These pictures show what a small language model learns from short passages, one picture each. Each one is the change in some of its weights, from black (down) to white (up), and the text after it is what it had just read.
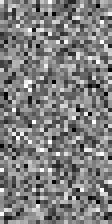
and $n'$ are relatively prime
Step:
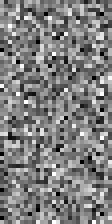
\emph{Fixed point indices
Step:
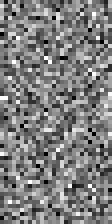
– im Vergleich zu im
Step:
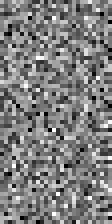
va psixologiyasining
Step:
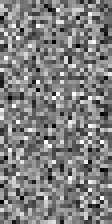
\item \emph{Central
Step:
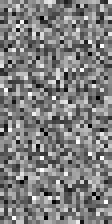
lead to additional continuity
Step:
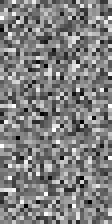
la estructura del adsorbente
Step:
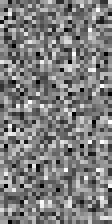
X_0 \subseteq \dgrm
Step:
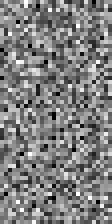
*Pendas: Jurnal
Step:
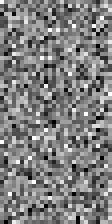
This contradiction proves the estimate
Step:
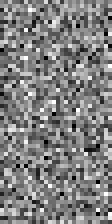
spherical (chordal)
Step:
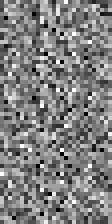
if and only if $R=r$,
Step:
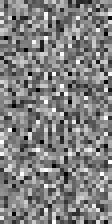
sebagai penambah
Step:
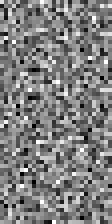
on singular points of sets with positive
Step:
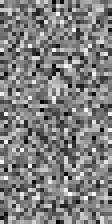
of Laplacian on surfaces}
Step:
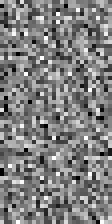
removed in order to satisfy the
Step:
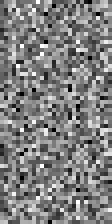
University Press. 4.
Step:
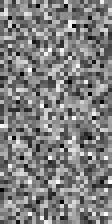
ifade edilmektedir
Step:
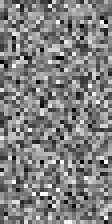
va yer maydonlari xamda
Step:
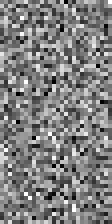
Nacional de Menores,
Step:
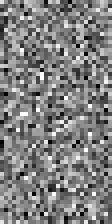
a graph $\hat B(R)$ as
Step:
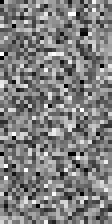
tuzish; - qilingan
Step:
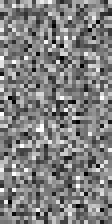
каждой части
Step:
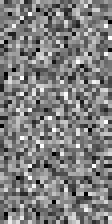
credit or not. The process of
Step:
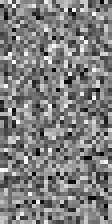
the event that is observed, these
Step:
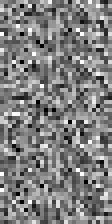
We will only prove the case when %
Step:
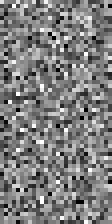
be a positive even integer. Then
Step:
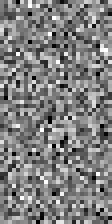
губ у девочек
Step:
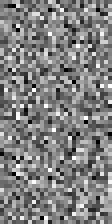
ruda yoki boshqa
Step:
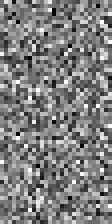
and motivation} It was proved by
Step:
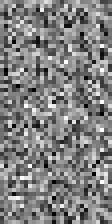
the fact that $\Phi$ is very
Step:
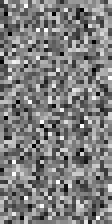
code. At the second line we
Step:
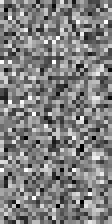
The Nakayama automorphism
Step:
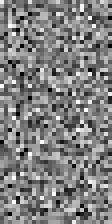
il y aurait bien des
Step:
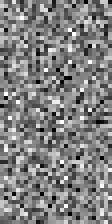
subalgebra $\mathfrak{f}
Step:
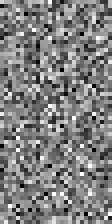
symmetric matrix $A\in S^n.$
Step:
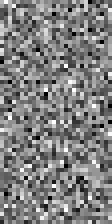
in the participating
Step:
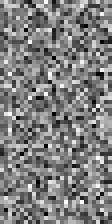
Innovations in Engineering
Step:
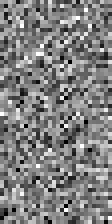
$\kappa)$ such that $e^{\alpha K
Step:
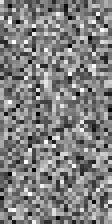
ettiruvchi moliyaviy
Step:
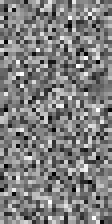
of Finite Order in the Group
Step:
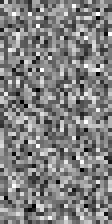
ketmon bilan bir
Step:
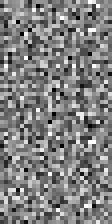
kernel is denoted by
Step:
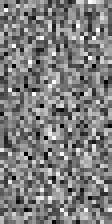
that are degenerate of second order at
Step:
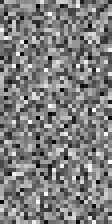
is $R$--linear,
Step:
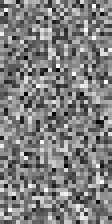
in the corner of $X^{2}$.
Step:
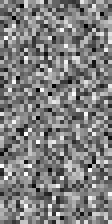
(non-singular) value of
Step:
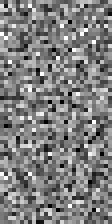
даному контексті
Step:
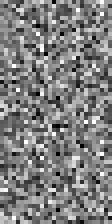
t}\right|$ exists pointwise and
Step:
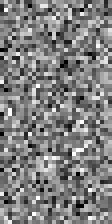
de la ruta de la reserva
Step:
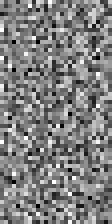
та практичну
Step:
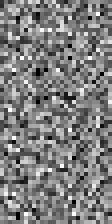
خرافه ها و
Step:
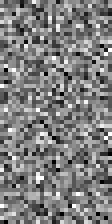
concludes that $(\mathbb N/\mathbb
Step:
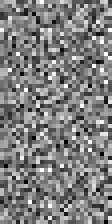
with $m\geq m_0$. Then
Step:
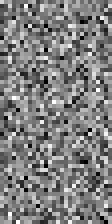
intervalls and the graph is
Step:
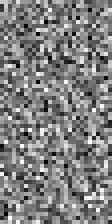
Moreover, by K\oe
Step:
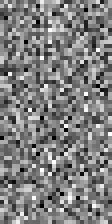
$E$ to $P$. Then the
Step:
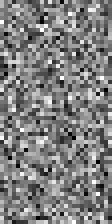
pendapat. Hal ini
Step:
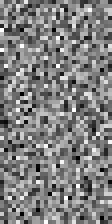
germs of holomorphic functions
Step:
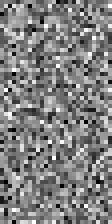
muhim rol tutadi.
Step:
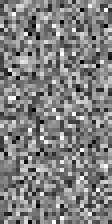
in due cunicoli.
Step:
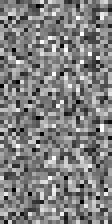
bir-biri bilan va
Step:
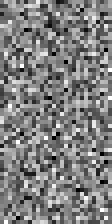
19: ISKUSTVA
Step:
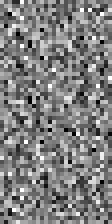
цьому процесі.
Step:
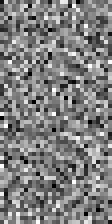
chiquvchi o‘zaro
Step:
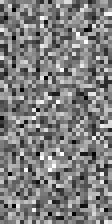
Universit\'e Paris
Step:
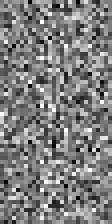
at each iteration only one matrix
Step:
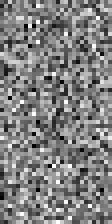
of different colors. Grossman
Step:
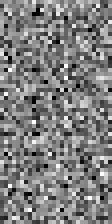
one-dimensional cones of $\Delta$, and
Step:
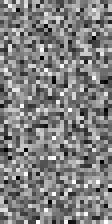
geschieden in een
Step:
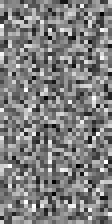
\begin{itemize} \item
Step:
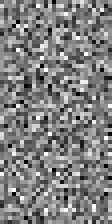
ёшлар етакчиси,
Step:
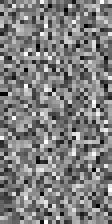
is nonempty, consisting
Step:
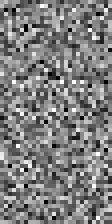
of polyfracts, as in
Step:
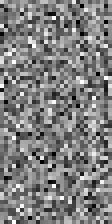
Mastepanov, M.,
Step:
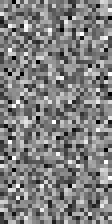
moyens sur l'adaptation au
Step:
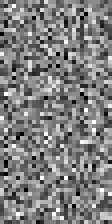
is a Rota-Baxter
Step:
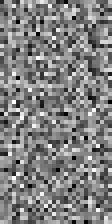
o problema em estudo.
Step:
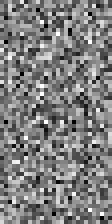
to consider situations where the degree
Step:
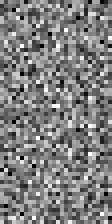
\dot w, \dot z)$ for
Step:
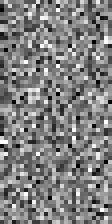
Idris Shoh,
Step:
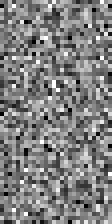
simple closed geodesic or a
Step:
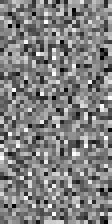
and exposed to malaria,
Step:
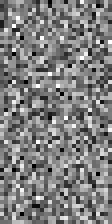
old vertices gives a
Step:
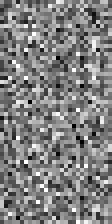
go'zal ma'naviy
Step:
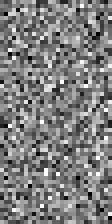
refer to~\(v_i\)
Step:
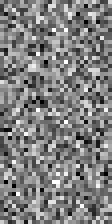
dozalari; ko‘p
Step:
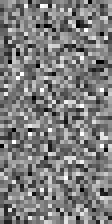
subgroups of the free group
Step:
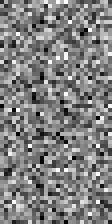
em saúde utilizadas na
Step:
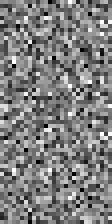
of corresponding bases together with
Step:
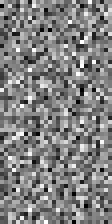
često koriste
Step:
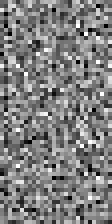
it is naturally completed by a
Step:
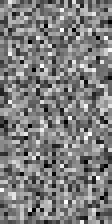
Theorem~{\bf D}. By
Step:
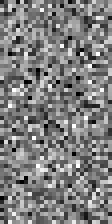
implementation allowed us to make
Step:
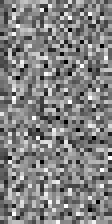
é um tipo do qual se
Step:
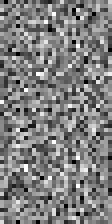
ayblaydi, ba'zan
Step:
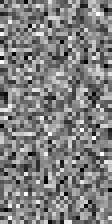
qiladi. Ayniqsa,
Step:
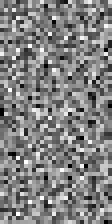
переработке нефти
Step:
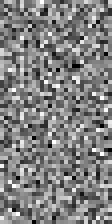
los artículos I,
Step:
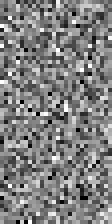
bergan ma'lumotlarga
